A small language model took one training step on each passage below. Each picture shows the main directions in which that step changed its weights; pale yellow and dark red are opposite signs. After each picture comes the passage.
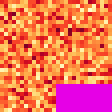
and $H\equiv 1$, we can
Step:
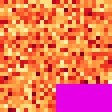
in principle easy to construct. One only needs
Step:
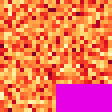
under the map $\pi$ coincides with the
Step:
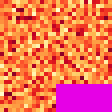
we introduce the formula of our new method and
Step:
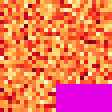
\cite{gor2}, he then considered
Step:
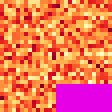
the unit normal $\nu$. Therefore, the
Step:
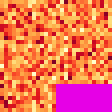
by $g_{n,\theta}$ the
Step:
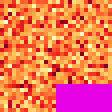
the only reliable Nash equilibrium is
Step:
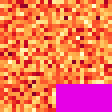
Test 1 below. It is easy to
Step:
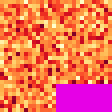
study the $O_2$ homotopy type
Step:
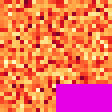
\noindent{\em Proof} {\rm
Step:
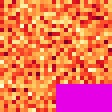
be integer numbers,\\ $$ t \in
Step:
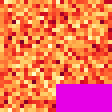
this section with the following error estimate for the
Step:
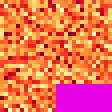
Max $k$-Cut in
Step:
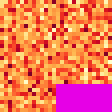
\p)$ be a primitive soluble restricted
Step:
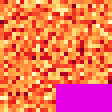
robust optimization can outperform the sample average
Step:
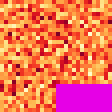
cost of the terminal period only, and to
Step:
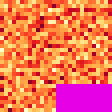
will be dedicated to establishing and
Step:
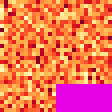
that $\At(\mathscr{D})$ forms
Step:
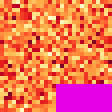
proposed framework formulates startup human
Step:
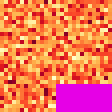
+ \tilde R_n \] with
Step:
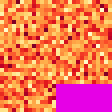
The recurrence may be recast as a
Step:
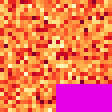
these chords and HRs are
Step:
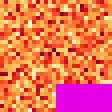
logic in the broader sense as
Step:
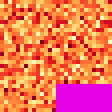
under {\em homotopy} (not only
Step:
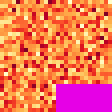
Bernoulli polynomial. We will use
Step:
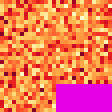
a finitely generated variety satisfying the hypotheses of
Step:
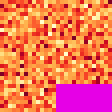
systems.} \label{fig:time}
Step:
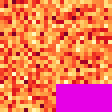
of auxiliary Lagrange multipliers. A
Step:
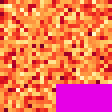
\(x\) direction. When \(k\)
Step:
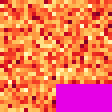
$2$"=splits to
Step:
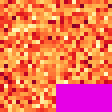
in a related work on the normalized mean curvature
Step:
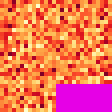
12 secs. given by Penaz
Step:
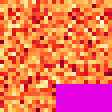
and independence, in order to
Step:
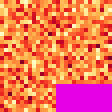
the effective stage of inertia at a
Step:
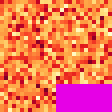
initial value in order to have very few terms
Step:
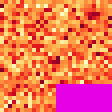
way to identify a pair of conjugate words to
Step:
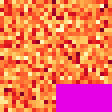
\item {\bf K} is {\em
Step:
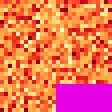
condition (12), distinguishing between
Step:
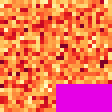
of Lemma~\ref{lem: cube
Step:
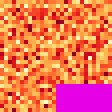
are sequentially selected to reproduce and
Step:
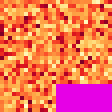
our results apply to a general family of
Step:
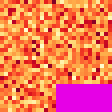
B$. Let $G$ be the right
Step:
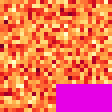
\\University of Southern
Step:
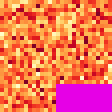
vector in hand after each iteration of
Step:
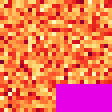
the progressions, thereby reducing
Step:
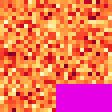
R7, the final charge of
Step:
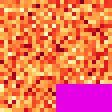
(If we choose a basis of
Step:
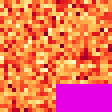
$f$ at $p$ in Theorem
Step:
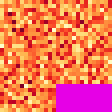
a cross section. \end{proposition}
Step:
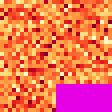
conspicuously missing in all
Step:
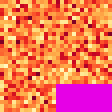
the deck transformation group $\BZ$
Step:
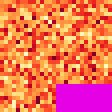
consider specific models involving kernels and random measures
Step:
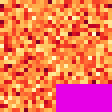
the investigation of steady state solutions can
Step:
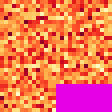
negative sectional curvatures,
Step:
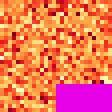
подслова $v$
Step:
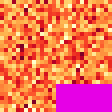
in actual applications. If the rank of
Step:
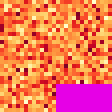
sequel, linear mappings will be called operators.
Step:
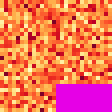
between various species or clades that could
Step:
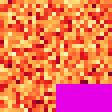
this problem, we need to distinguish the following
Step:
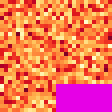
This allows us to construct a generating set
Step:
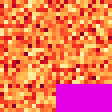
torsion of an $SU(3)$-structure
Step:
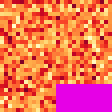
given pair $\cb\subset\cc$
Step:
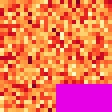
and $d$. \end{lemma}
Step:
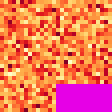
temporal noise considered in,
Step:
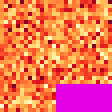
be the set of all paths from
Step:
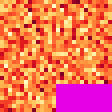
a linear ordering on ${\sf
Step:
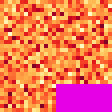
ring have been studied. The first important result
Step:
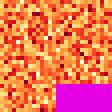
$C_\varepsilon\geq \varepsilon
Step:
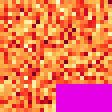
(because of the degree restriction). In the
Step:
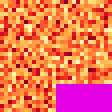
C_{\sigma}, \ee where
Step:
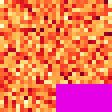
but for larger ratios we observe
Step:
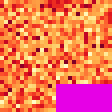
subset $S$ of $L$, we
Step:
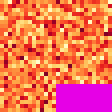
any continuous function mapping the $n$-dimensional
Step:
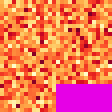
\end{equation} Using the
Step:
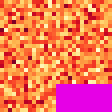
we get \begin{equation}
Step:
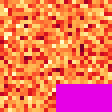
choose $V$ so that, at a
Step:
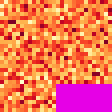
_t(\tilde V)-\varphi
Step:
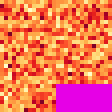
demand scenarios are input to two-stage
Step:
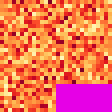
of $K_x$. \endproof
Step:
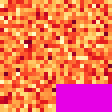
Therefore, it is enough to show that for
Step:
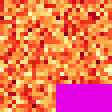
$\mathcal{I}\neq \{\emptyset\}$
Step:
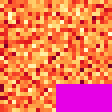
example, we show that a recent result by
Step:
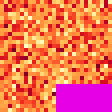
of Conjecture \ref{conjB} by
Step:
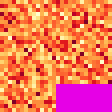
this paper let us study complex families of matrices
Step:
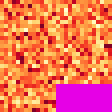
S+I,$ then there exist
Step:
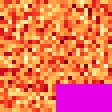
a tree has at most $k$ leaves
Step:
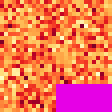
on monoidality. First of all we have
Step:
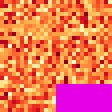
for each $i \leq m$,
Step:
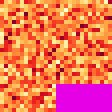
600 to solve for a similar point with
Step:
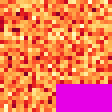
paper is obtained by removing rows from
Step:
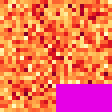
\ref{thm_conca}, there
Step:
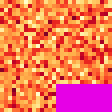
rooted at $v$, with the same
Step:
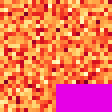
gives that \begin{align*}
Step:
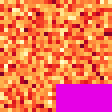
$r$-dimensional projective space over the Galois
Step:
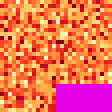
I_d$ is saturated, our
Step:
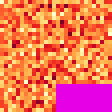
shorten < = 2.5ex]
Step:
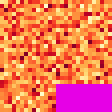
\centering \subfigure[Original,
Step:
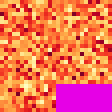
paid at time $T,$ with
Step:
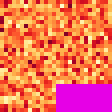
$i = 1$ implies that
